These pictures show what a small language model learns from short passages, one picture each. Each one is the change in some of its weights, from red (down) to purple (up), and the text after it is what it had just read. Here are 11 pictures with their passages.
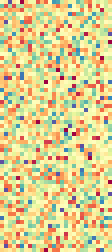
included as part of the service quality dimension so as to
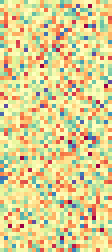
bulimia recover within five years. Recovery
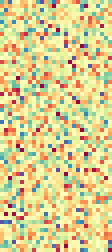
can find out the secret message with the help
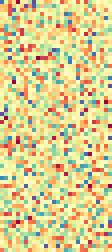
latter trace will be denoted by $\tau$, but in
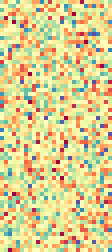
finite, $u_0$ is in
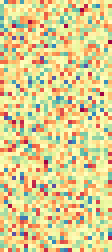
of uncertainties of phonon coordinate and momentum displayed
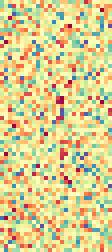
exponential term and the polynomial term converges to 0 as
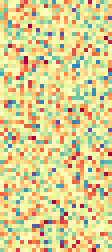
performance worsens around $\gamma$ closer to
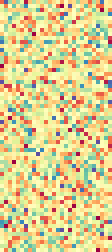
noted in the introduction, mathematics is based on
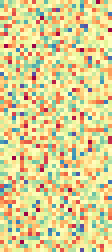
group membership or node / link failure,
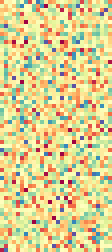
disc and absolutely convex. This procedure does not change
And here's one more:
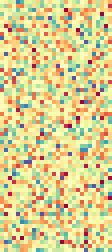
it presents the actions to deepening the involvement of
